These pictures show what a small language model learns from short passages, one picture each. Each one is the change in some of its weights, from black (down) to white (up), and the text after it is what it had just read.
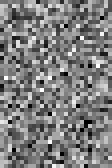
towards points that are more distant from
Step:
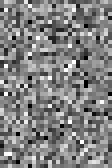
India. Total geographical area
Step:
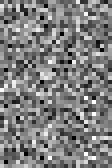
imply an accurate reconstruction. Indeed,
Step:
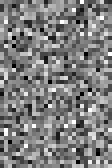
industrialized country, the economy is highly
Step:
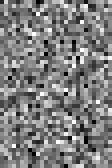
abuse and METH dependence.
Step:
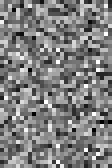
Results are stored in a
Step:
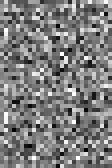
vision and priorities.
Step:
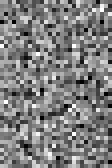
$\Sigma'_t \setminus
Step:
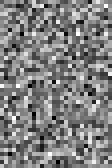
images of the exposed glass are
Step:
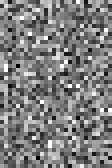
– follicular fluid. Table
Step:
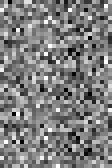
(Raetzsch et al.,
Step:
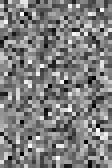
feed is around 70-90% of
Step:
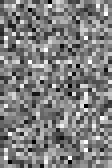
which turned into an anthem
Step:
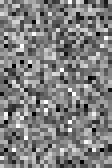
find flaws in a given line
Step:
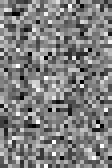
$\gamma$ is denoted by
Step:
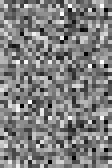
shared upon request by writing to
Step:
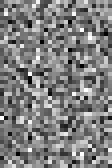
Sweden: A
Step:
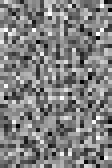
$\tilde{\sigma}$ be the induced
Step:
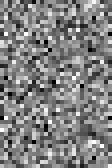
a compact topological group acting on
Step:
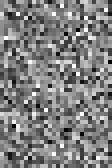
for remediating different types of
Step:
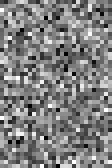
the emergence pattern of adults and
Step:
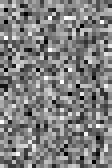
Since $k<l$ and
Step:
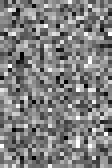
the computing resources at the remote
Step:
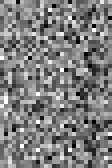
funding strategies, including e.g.
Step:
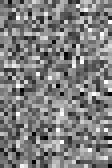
between player-coach relationship and
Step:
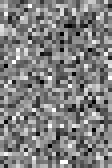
in a lens space $Y$
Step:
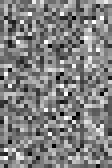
the \emph{cost to
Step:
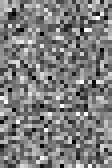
have caused the white form decline,
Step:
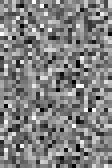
Moreover, an open book
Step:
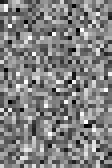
morte rossa di
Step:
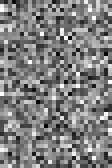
up all of \S 7.
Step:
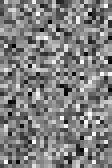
relatively long compared to the latent
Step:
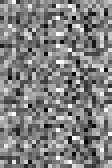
of effort. A man's life
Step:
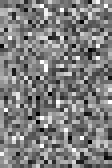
study are available within the article.
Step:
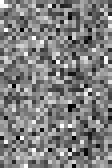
(Aczel et al.,
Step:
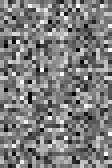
taking into account that $\frac
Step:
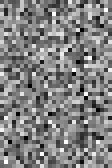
representation of the graded Lie group $G
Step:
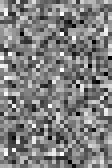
7 or in the weekends and
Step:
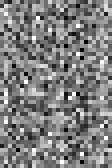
corrosion resistance, and
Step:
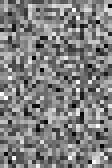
for all $y\in
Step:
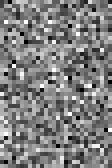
By periodicity of $\xi$, we
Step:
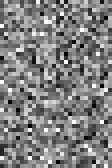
50 epochs. Furthermore,
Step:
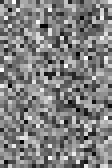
phase (oil), i.e
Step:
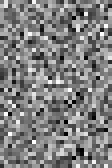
adjusted to the objectives for which the
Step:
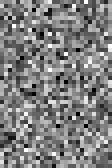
the first account of cybercrime
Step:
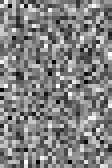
design a number of potential sites.
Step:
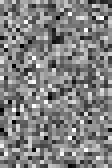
Note in addition that Alberti
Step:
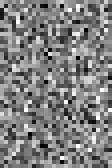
substituted by glyceryl
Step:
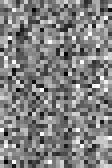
the characters are independent and identically
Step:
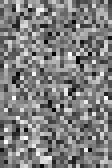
OF *d*-TAR-
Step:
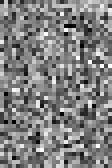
with $\varrho<\kappa$. Then there
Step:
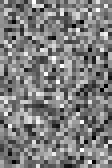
Lemma 2.1 are satisfied, whereas
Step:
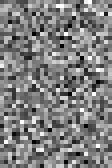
of $T_p M$. To
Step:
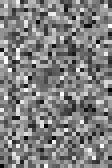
change in power is generated by changing the
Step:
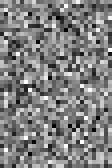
applying our DG method to the system
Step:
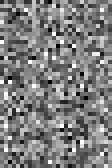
1.0eV, and volume
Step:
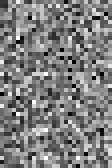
& Johnson Sanmi
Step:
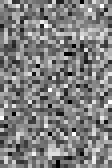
with the amount of diffusion being controlled by
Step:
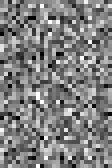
Digital Antiquity
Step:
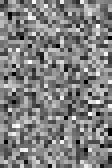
identity debates have increasingly focused
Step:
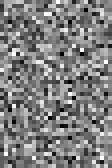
are operated as-needed
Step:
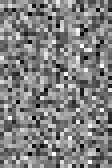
x\right) \right\vert
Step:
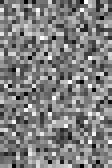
interpretation of the multiplication for cosets one
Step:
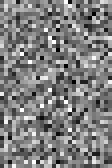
an earlier version of this work. We
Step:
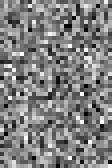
to identify image problem because even the
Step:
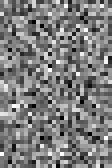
expenses from business
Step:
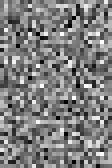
to the whole of $G$, but
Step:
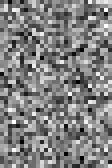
Probability and stochastic modeling are also
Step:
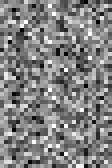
the sector consequence of the new technical
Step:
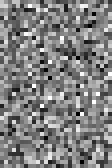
companies in determining the appropriate amount
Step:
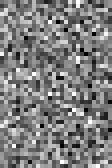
nsfw images."
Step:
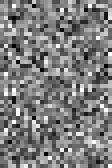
higher dimension and they were able to study
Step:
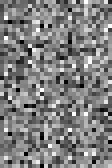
the 58th Venice
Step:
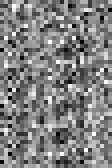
and enrich the experiences of the
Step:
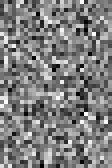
valeological mindsets, the
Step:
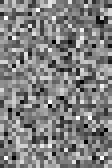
The integration of interdisciplinary
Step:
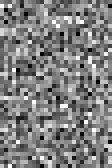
Recall the cohomology of the lens space
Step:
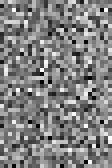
Geological Carbon Sequestration
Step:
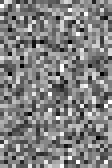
$x$, each of these sums can
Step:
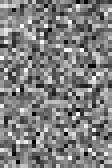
Collection—To gather quantitative
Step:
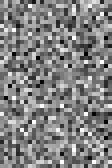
a product. Apart from the multiple
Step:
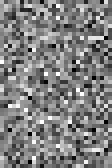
quality of life questionnaire to assess overall
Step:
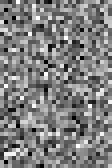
polarity separately (150
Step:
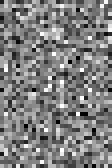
that in the ferromagnetic
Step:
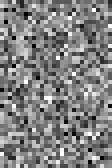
Then the jump relation can be written
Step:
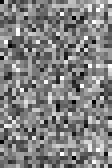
cup with a volume of
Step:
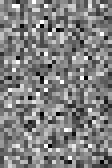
written by Virgil which
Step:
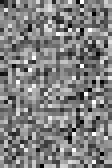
$k_0$ to get that
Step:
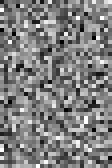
present two equivalent Gram matrices respectively associated
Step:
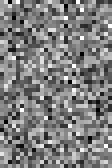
customers are very important 21.
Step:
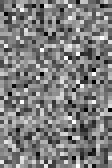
references therein. Recently, in
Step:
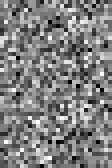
L. *the Blue
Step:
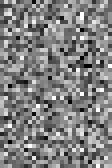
solution on $[0, T]$ if
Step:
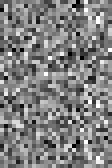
underlying burst lobe (complex
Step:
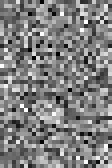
methods for querying drum
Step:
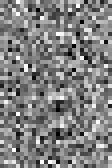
of the joint queue-length distribution
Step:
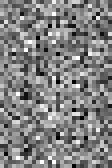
\textit{realisation} is a
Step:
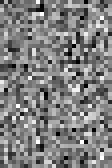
to reddish colour with a
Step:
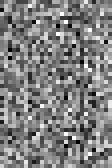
of three modes. The solid
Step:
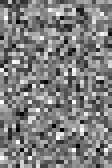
then, the Franchetta
